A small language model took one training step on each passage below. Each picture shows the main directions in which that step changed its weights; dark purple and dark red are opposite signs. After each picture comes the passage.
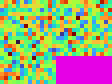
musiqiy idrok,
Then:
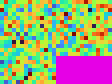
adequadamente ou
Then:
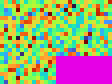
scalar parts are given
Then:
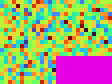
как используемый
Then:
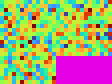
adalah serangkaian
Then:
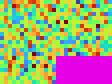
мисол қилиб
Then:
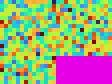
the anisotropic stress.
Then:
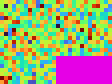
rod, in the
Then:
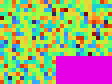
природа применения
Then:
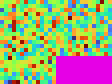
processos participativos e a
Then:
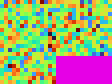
in C and C++
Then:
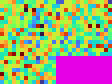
o‘quv jarayonidan
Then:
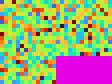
approximately three hours.
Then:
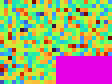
tecnologia de alimentos.
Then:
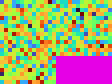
partes de Europa
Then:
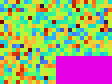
generalizzandola nella
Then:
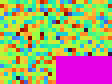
spherically expanding,
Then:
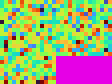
cuartos están
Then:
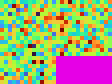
значна увага у
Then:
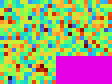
functionality for native
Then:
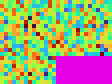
заимствованиями из
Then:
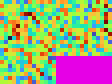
consistency between Sesame
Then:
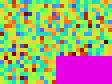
во второй?
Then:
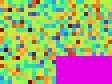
operator is often denoted as
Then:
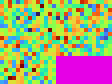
como una herramienta
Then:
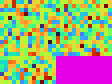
ularni o'zaro
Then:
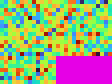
para o desenvolvimento integral
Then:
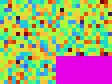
ways of looking
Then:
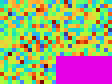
билиб олишга
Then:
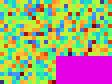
oladi. Narx tizimi
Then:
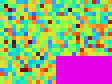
bisa lebih
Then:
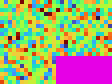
term $B$) are
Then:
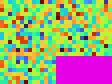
adaptive smoothing,
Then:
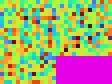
jahon tarixidagi
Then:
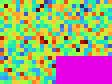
band gap for capacitance
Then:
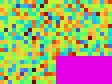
model in a spatially flat
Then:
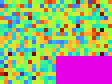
Kimi Audio and
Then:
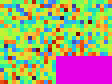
are well met, except
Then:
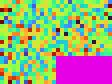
fitted to data distribution.}
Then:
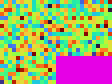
актуальних досліджень
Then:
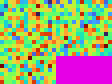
Climate Risk
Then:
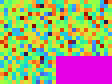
fairly and enable
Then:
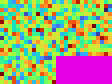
that the choice of the variables
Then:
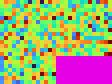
such systems provides a useful
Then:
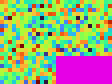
display scheme utilizes
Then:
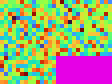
of Object Technology and
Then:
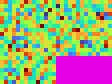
all plaquettes
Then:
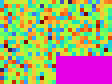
bilish mumkin. Bu
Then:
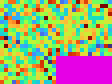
our approach based on a
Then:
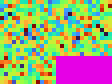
Natural Sciences and
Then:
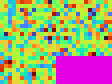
- систолічний
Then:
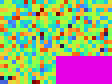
for the Universe.
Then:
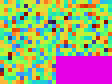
ciudades de alto
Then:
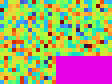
spin qubits we report
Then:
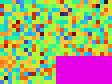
former completely determines
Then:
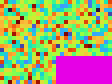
relatados brevemente
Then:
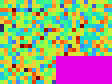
= 0$ we obtain
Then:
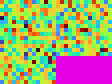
umumiy hisoblanuvchi
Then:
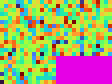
A.V. A
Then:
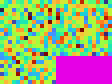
técnico do motivo
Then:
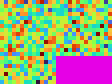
panels C and D,
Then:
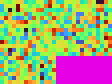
are concentrated near the top
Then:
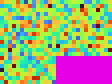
ongli tushunishi,
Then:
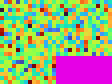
In fact, it will already
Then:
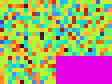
to the cluster. Figure
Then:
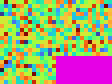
muxim bo'lgan
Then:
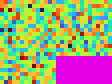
rare although observed before in
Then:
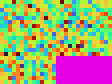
use a ansatz of the
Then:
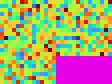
singlet extension of the
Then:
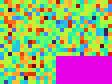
similar to that reported in
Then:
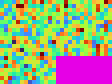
vessel to the full
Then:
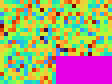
$r$ interval. The
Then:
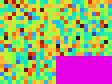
natural frequency belonging to
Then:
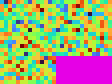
delinquent behavior,
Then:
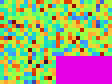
at $\varepsilon=0$
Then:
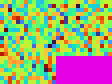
shows the temperature dependence of
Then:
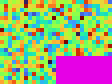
which is automatically
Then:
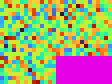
to be compared with the
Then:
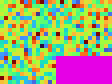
to differences in the S and
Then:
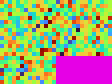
deviation. **Supplementary
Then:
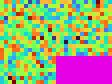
қиз бола
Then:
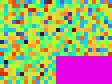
an open question. Note that
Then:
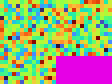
The neutrino masses are generated at
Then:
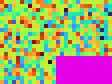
THE VAN DER
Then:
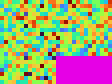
consenso sobre uma meta
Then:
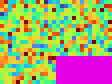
You Page)
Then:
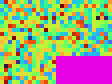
studied the universal characteristics
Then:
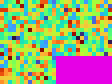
known security impact. We present
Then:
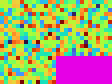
light curves at the rotation period
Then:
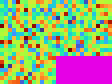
“natural”. Una
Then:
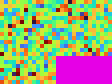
educativo relacionado ao
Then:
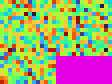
vary different parameters of the
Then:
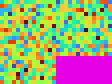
la lengua.
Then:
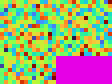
пишар ва
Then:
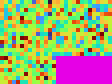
el imperativo de
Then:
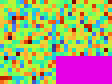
of the spectra ($\Delta
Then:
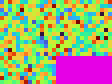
only for the conduction band
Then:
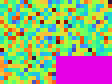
the model's output. This
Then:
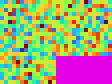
diz qual o estado
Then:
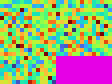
"Con todos los cambios
